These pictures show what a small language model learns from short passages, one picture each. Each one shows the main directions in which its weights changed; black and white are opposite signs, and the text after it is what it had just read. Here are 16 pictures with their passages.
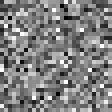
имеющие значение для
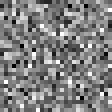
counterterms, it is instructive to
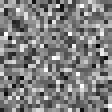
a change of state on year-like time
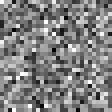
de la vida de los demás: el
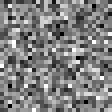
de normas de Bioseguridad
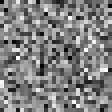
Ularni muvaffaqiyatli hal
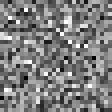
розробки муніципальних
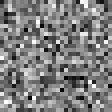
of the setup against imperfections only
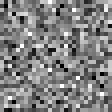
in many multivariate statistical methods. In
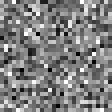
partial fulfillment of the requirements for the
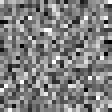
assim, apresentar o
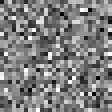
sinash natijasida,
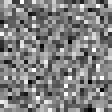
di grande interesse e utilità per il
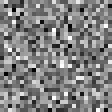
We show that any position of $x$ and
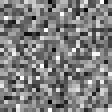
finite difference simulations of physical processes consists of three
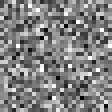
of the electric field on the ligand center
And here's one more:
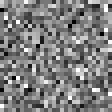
characteristics and examples see Ahmadi
